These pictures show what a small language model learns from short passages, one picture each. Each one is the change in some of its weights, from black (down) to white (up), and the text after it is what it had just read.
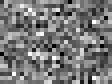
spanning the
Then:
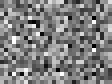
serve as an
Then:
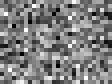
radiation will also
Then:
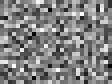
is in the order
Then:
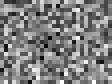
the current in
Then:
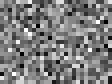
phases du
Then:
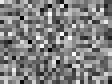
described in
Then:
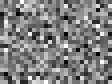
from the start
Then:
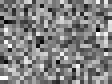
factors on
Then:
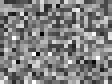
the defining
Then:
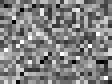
system out of its
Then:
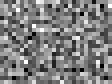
is used to measure
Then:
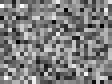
una toma
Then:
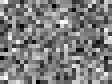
This explains
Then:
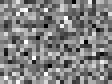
between heat and
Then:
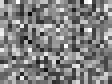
che non
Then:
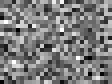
including the
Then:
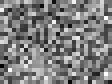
de pobres
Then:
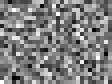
In the following
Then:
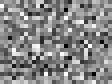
os outros’
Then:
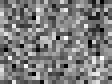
unit above
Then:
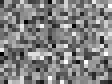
Having a
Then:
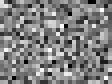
ve iş
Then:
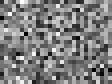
но это
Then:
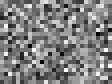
observations, the
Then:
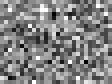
a region of
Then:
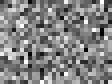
va ularga
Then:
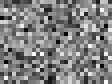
its structural
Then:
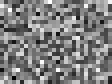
the problem that
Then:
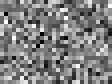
su leve
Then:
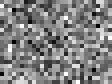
variable stars
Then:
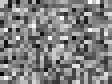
calcolo di
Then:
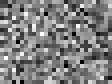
networks of von
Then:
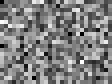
The size of
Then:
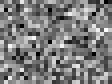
a modified
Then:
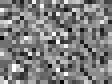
of a new
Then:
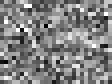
conservado em
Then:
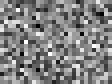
existência de
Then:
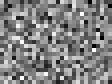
as a tool
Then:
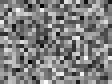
que quand
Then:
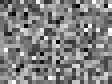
Leave 1
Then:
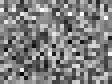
a map of
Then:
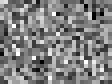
Esto se
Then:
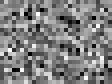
va JTda
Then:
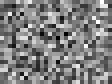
de saúde
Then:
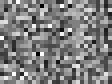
simple set
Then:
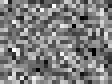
se relever
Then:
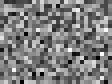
the entropy
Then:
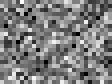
se pauta
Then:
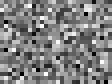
with possibly
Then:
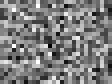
or for the
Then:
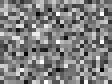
on the other
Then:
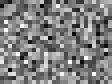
CO system in
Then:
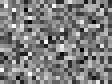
Dialog for
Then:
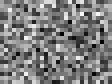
account that
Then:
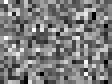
hacer con
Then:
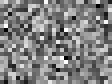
interactions, and
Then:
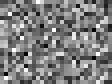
$\eta$ are
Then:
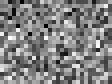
em diversas
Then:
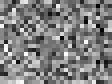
we arrive
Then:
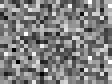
to the normal
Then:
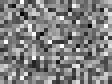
bij de
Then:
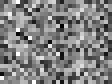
low ground state
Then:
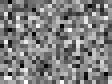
uma maneira
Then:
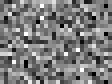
known to
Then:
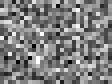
for each parameter
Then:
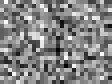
line of sight
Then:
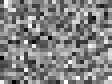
holds in
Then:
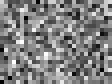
sono state
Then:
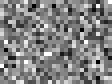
laser beam
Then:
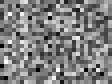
один з
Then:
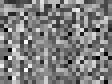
the number of
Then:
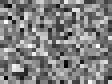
density of a
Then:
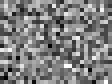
not with the
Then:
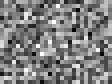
и с т.
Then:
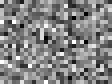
important role
